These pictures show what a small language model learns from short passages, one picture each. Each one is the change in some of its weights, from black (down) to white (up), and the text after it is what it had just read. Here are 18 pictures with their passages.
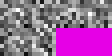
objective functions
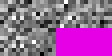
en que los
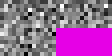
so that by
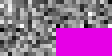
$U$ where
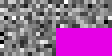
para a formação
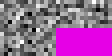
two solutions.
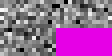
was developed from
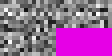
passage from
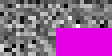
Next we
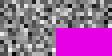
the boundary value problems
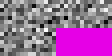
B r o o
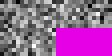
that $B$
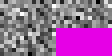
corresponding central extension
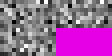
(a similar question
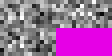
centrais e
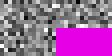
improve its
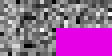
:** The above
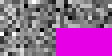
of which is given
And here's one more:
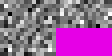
qonuni va
